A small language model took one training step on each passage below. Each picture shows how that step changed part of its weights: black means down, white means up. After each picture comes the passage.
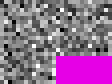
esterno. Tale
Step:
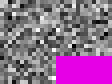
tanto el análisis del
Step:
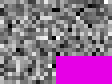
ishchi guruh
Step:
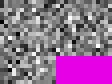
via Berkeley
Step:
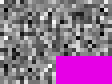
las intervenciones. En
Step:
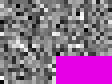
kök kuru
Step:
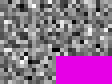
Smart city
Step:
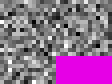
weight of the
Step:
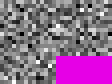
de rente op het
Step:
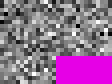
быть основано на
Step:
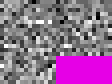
les thèmes et les
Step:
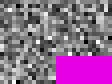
grau de concordância
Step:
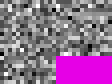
de maatstaven:
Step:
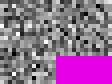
en esta dirección.
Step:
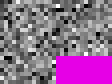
s'agit pas
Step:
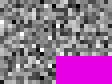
e sintomas dos
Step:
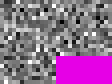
edi. Bunday
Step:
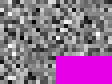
com os princípios
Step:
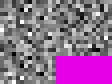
que tem com ele o
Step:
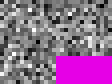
condições de isolamento
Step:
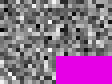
of social science &
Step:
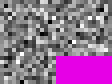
por Tipo de
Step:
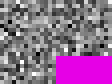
ta'lim texnologiyasi
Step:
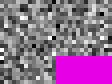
banki o'z
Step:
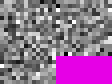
yuqorida tahlil
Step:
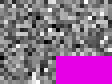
больше, чем
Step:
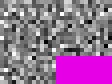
sistemas potenciales
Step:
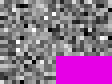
Toda pessoa tem
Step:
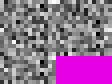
I A S Y G U
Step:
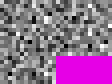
por el otro al
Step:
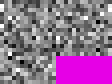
esa bevosita
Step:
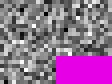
and Polym.*
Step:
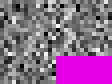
explicit teme
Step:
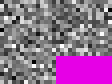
problema encontrado é
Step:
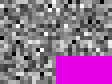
из них является
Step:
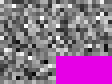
3 Introducción 4
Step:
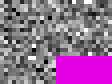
3. Холодов
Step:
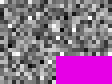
Abbaus organischer
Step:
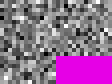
pressure in marine
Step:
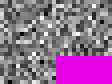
criteria of
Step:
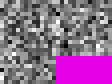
diferentes comunidades del
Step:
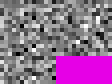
real e permitir
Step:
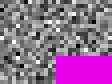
de la certeza de
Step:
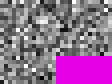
wird sogar der
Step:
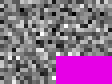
создавать и
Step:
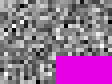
qotirishda samarali
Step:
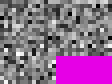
vraag of het wel
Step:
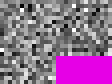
Pour certains
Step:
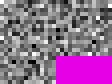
sigillata*, pesos
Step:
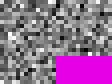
the second line
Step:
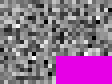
parte um pouco
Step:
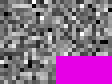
до положень ст.
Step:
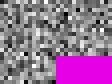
ularning davrlardan
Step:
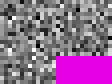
Oliy Kengashi
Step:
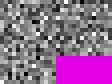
de relações de poder,
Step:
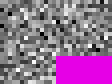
que se dote a la
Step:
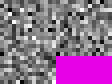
ishning yangicha tadqiq
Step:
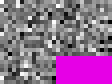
los estudiantes y docentes
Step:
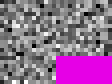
final do século
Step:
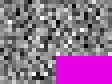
que promuevan
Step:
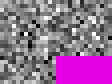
adabiyotida faol
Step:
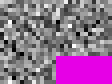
بن محمد
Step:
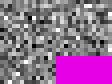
захист при
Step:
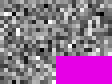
más el riesgo de
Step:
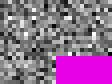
в музичному
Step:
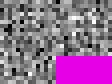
Franklin Delano
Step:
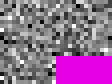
brev som har
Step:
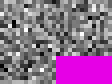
в регионах,
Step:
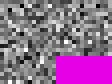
на Big Data с
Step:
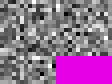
and other income
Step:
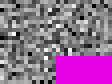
un continuum allant de
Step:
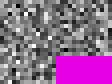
deu a partir das
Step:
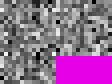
qiyosiy tahlil
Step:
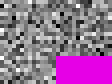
va uning ayoli
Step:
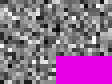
- бошняци,
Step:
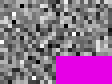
originado a partir de
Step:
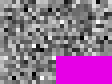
que representan los
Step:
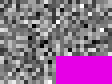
что требует
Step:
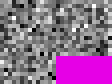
Solik har qachon
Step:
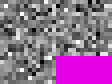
pul muomalasi
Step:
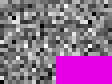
vervangen door
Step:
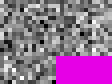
va raqamli
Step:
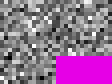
d'affaire de
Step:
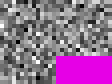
de las Joyeras
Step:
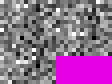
слід націлювати
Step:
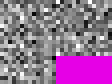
pessoas e suas organizações,
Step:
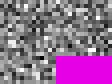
в качестве
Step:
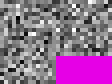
la elaboración de un
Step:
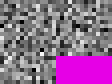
Bu kabi masala roman
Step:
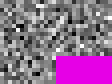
Parmi les effets
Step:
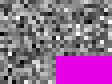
preventiva y tratamiento
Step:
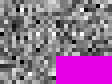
в обычных,
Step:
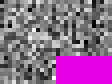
Essa solução
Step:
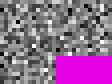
1 минуту в
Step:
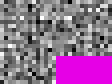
la víctima
